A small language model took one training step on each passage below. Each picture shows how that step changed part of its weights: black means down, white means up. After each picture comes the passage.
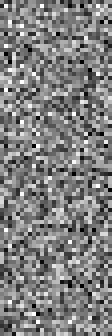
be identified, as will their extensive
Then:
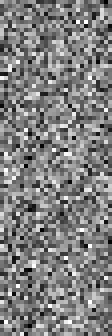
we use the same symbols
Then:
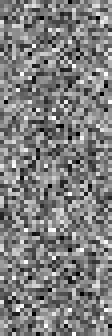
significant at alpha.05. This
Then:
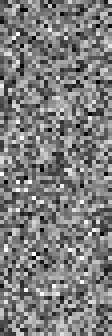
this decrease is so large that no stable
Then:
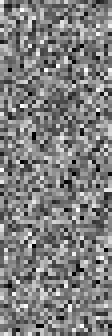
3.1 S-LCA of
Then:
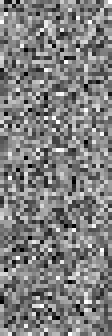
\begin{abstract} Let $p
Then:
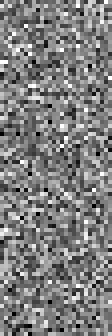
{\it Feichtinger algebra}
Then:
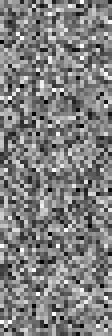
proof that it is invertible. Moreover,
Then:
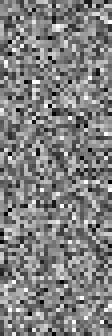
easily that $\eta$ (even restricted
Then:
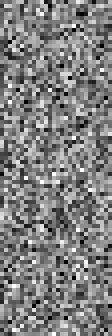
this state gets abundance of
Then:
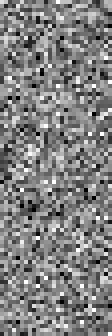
prime integers. We provide a short derivation
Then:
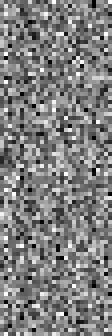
give rise to necessary compactness properties of
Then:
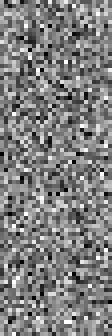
b) Please describe a situation where
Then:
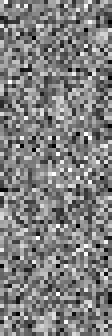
conjugating all coefficients. If
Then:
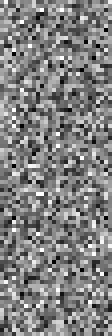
manifold with proper size for applications, the
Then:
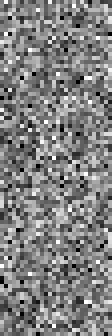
statistics in Figure 15, we can conclude
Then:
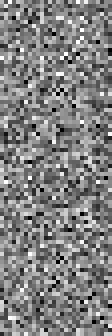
Maitland mobilization, on
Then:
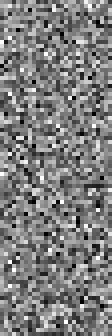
$\R^4$. This is consistent
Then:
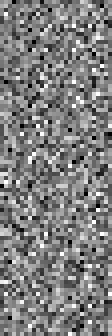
Lithium Titanate
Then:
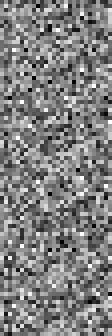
g) were used. They were
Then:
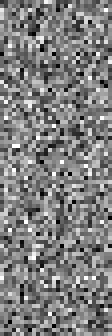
wave factor $B_\l$ by
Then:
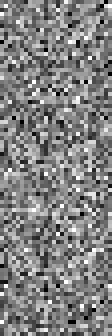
ventilation number k .
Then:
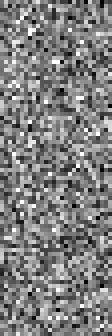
used to train and test the
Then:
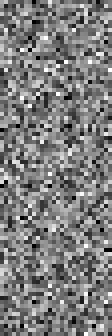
3.1} The standard
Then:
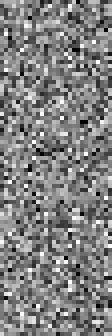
determined by the acceleration and
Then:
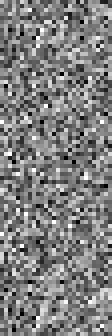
and proposes solutions for the
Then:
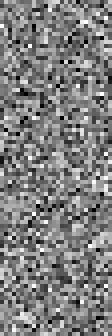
beginning at the identity. Then
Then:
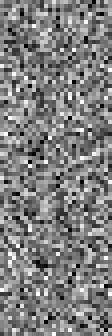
Wireless sensors have typically
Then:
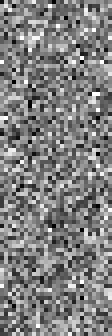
is isomorphic to a {\it
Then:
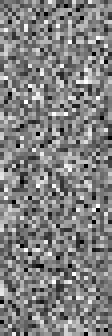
dynamic action. LsS rule base
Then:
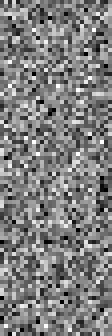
$SLEE$ in terms of the
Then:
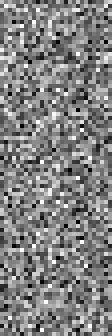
expand their products, services and business
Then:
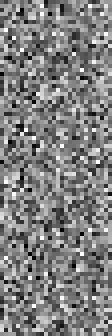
necessary for the need of dental
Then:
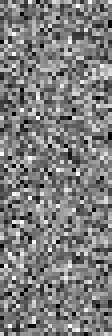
the relative scalar flux change satisfies
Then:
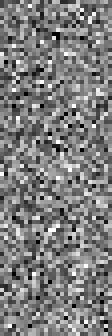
entries in the tableau. Let
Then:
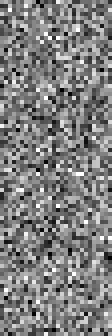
\\ \end{eqnarray*} \noindent
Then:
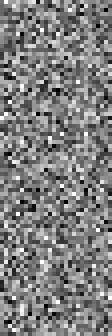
also shows its advantage over the
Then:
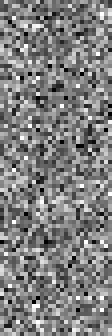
$z$ can then also be understood
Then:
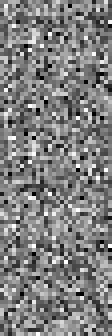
invasive species [22], because
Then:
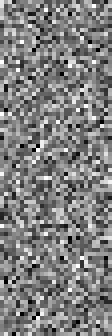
is dependent on actuation and power
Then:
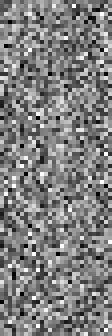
one of the important measures used to measure
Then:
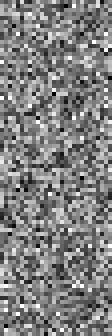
stopping criterion holds, the method has generated
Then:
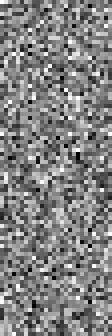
chains play a pivotal role
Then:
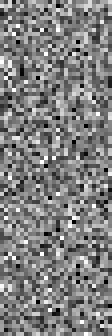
signal $f$. (TOP
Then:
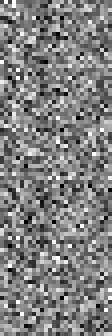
obtained from the above construction is
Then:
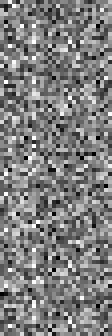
in his right lower extremity after
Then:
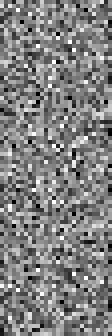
Research Article **GENETIC
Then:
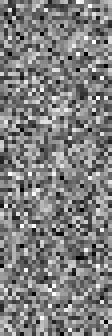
intervention can significantly enhance subjective
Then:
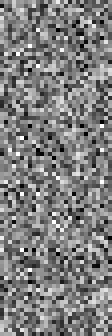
the spread in the historical ensemble.
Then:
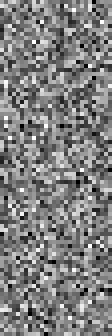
emphasized that interpersonal competence
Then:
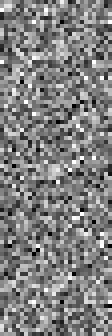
[27] Magalini,
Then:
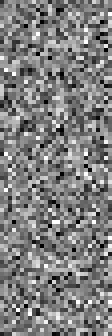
mapping finite coproducts in
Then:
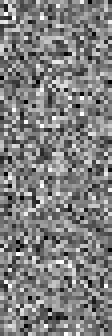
this case, one can obtain an estimate
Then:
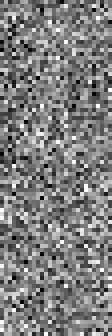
$n\geq 4$ be
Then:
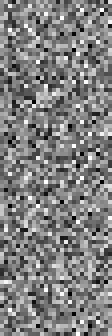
at Laurier station
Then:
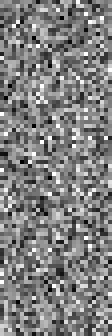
sensor data For the purpose of
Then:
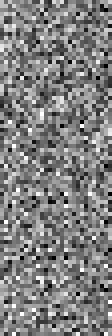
affected by nature of selected thermal
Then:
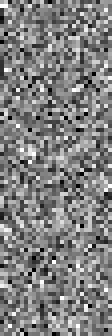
a complete topological invariant of simple Morse
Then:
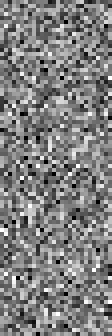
in [12] a reformulation
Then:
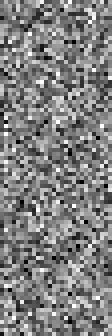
than the one presented here.\\ Let us
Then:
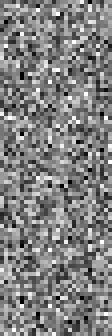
data products, these are integrated intensity and
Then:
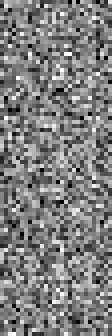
their conservation and restoration could
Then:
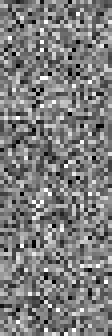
Skin:- Parasoft
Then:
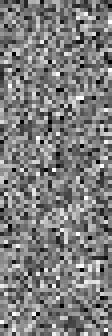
spectral shape suggests radio emission
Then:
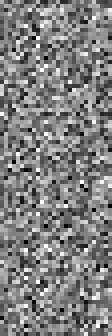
objectives) and the Group of the
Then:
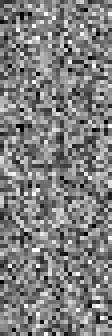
can soften the hardest
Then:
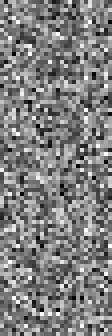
increased from 0 to 0.3 %
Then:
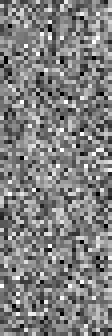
ensure that \(\ell\) is
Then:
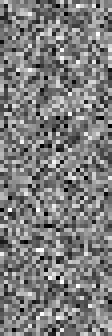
and diffeomorphisms. \\ Let
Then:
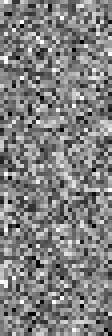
the more talkative ones to make
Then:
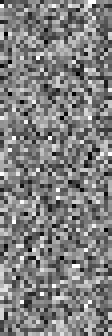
India is preparing to Attack
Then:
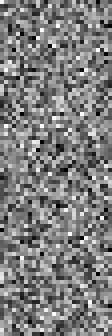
existence and uniqueness of the solution of this
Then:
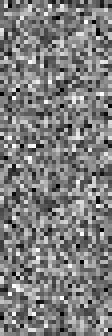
were built-in into four kinetic
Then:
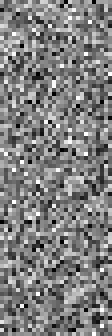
for Window packages, expressed
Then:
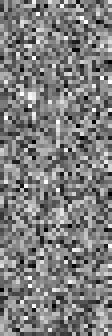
assumed as a postulate. In
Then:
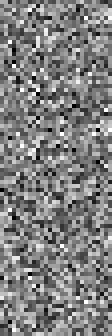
to the availability of large-scale
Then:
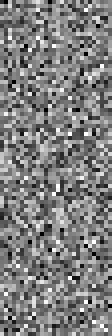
if we omit condition (i).
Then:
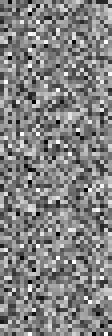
of the world as well as to the
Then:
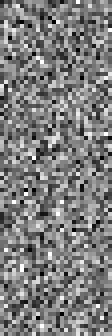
of Theorem 5.3 appearing in
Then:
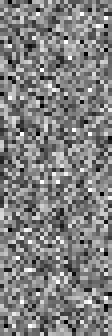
fixed points of this action.
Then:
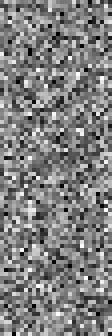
the scores at hand, exploiting specific
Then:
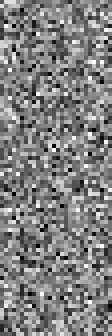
power which is outputted from the charging
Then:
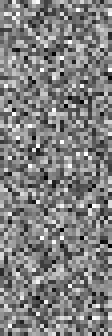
structures are inconsistent, then
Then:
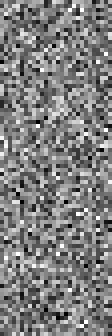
important role in its solution. The best
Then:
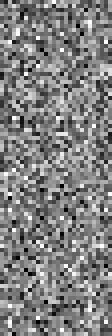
the variable point $x$ appears four
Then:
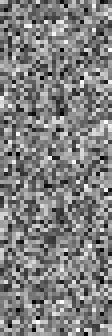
$x$ and the element
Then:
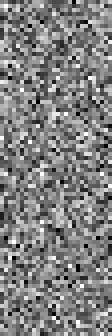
of infinitely many components. However it
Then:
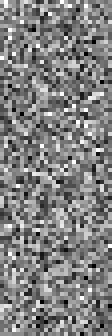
utilizing Google Forms to
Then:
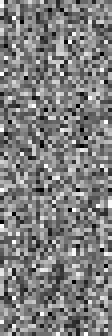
dual vector $\tilde{a}$ may
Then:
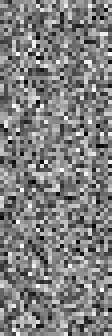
provoking an individual's desire to
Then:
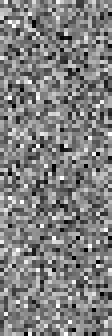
and supply chains, including for some
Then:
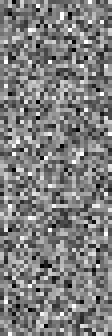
gold, platinum and
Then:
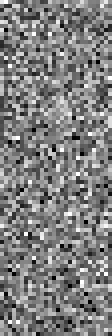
Banach spaces then we have \newline
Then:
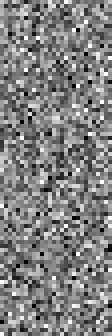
Fig. 25. Comparison of natural
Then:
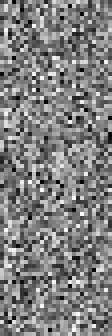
likely reason they failed the
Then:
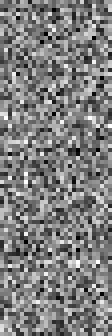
\end{equation} which produces
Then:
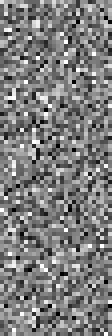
point benefits from (comparatively)
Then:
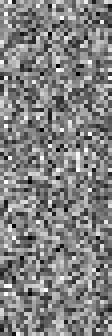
ethical criticism in order to
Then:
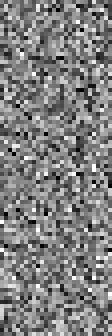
can be made whilst cutting
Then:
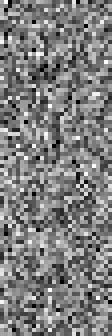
defined to be $$(y\cdot
